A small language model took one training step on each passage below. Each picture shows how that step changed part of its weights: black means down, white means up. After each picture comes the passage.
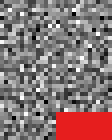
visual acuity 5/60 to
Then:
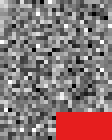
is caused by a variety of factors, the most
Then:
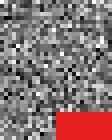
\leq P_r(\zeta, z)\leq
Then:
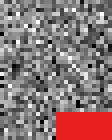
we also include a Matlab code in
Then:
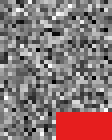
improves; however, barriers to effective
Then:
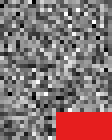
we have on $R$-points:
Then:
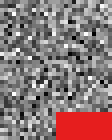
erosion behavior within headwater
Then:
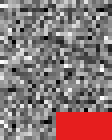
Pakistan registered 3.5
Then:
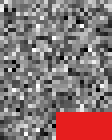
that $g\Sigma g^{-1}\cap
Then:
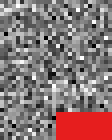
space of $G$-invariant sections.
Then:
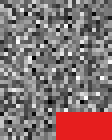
$V$-module is a direct sum of irreducible
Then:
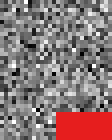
intelligent, secured and
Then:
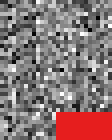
machinery industry and creates
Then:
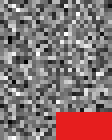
\ra R \times S$. This construction is right
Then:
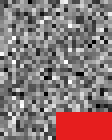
and their claims requesting compensation and
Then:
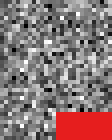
\round{2} to $w$. Let
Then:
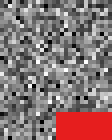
his early works, which already represents a
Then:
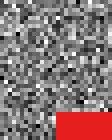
gene function and to uncover the biological
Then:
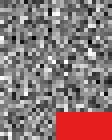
$$ is convex. Thus taking into account the definition of
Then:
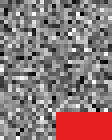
constants depending on $a_{\min},
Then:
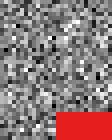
of our main results, we disgress
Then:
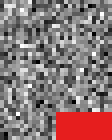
more. Let us note that Mazur's theorem
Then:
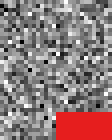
the safeguards activate, as
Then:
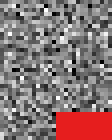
- PA] \ a popular variant of
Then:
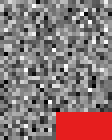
were also the principal investigators in projects analyzed
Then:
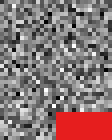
}\] \caption{An example of paths
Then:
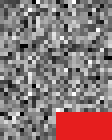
in risky sexual behaviors, including
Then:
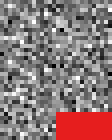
\label{thm:GS.z} When
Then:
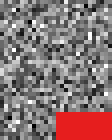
which, in this context, can be thought of
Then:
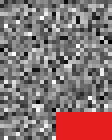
and $$ R_0R_0\subseteq
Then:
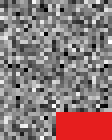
get an affirmative answer to
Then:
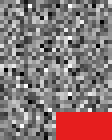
compared to meats, as well as helping
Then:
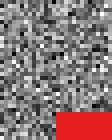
unit. The strategic goal here should be the
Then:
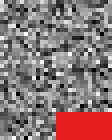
\cdots \right\} , $ with $
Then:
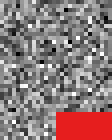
All $k$-stellated simplicial
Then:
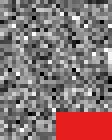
\infty) \mapsto T_F (x)
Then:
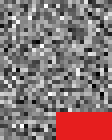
as end nodes. This congestion is handled
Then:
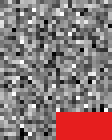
for Mathematics in June-July
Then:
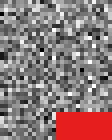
cohomology group in middle dimension. \item
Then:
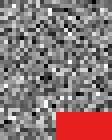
d+1 \geq 2$. We claim that
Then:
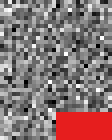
of the constructed elliptic curve $E$, but only at
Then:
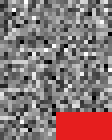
if $H$ is constant. Up to this
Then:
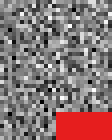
direction, it is also emphasized that it
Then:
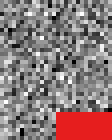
implement the gauge invariance in order
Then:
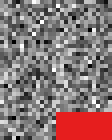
initials or an identifying sticker on the
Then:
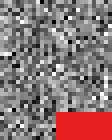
surface coverage of the inhibitor into
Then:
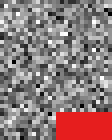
at all Slightly influential Moderately
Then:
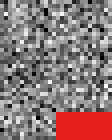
employed to characterise the properties of the
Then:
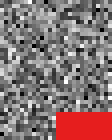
which were 0.89 and 0.88 as shown
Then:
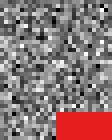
that there was a correlation between grammar and
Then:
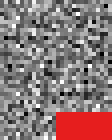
there is $C_1>0$ such that
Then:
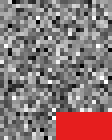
2c with Figure 2a, it is possible to
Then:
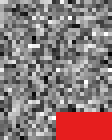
sulfonate (SDBS)
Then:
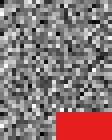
This changes later, when living in the
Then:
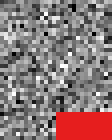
and the sterile insect technique. In:
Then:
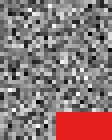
Main Conjecture] {Exceptional case
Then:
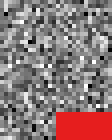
application of our results is to modify the construction in
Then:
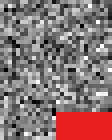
terminology} Let $\oC\GG$
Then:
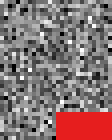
argument. If $W$ is a normed space
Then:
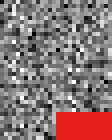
R. Jones, Martinus
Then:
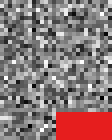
of the maximum partial likelihood estimator can be
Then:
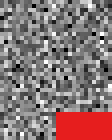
a type of correlational quantitative approach. The
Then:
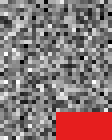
unramified over a finite set of finite places
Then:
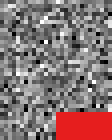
to prove that $X$ is Fano it
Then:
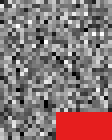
model for eco-tourism and biodiversity
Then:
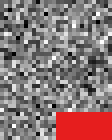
the following quantities should coincide for
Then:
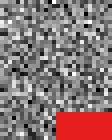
smart healthcare becomes extremely
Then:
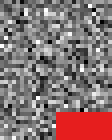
= \text{const}_i, \quad
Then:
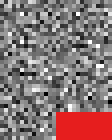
Other research suggests that insufficient knowledge of
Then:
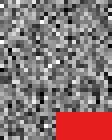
city Abstract:- Acute
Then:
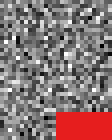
to audio and video lectures,
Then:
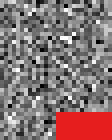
Žnonons ici,
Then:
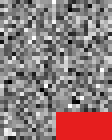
the educational capabilities of working communities.
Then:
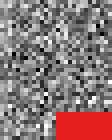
explain all the correlations, corresponding to the
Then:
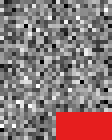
.$ Since for any $v\in
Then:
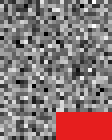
is a big issue and it needs serious
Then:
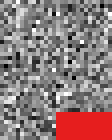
when the indicator solution is more dilute the
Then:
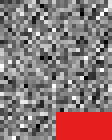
populations in both study regions. High
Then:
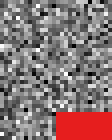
is still used as an important investment tool by
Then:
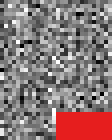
value proposition. However, challenges arise due to
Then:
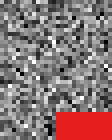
the operators for the $\xil{1}$ direction
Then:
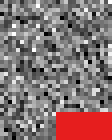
machine $U$ halts with an
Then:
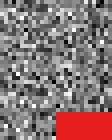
and Latin. 1) Grammar
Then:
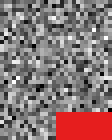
$d$. Using numerical optimization, we find
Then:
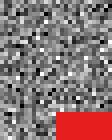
1 Descriptive Statistics for
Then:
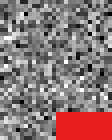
of an action and the dismissal of
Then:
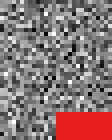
and a benchmark. \newblock
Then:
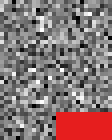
from four ER-2 aircraft
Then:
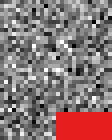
projective as a $k$-module, then the
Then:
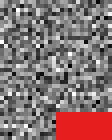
corollary. \begin{Corollary}[\bf
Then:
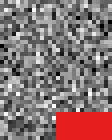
is almost identical to that of the outer surface
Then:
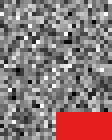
are impulsive, social, open, often
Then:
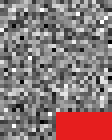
the examined sample was 319 boys and only
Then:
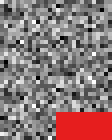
\end{align} We deal with the second
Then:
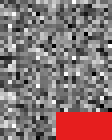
Munich, Germany Carolin
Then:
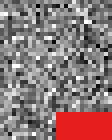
the ordinary structure constants, namely,
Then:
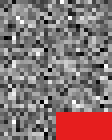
and RDTs) for diagnosis
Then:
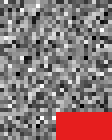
of legs (Fig. 13). Further studies
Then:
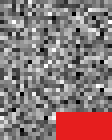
swine production in northern
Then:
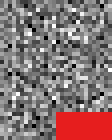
electrical machines is by direct
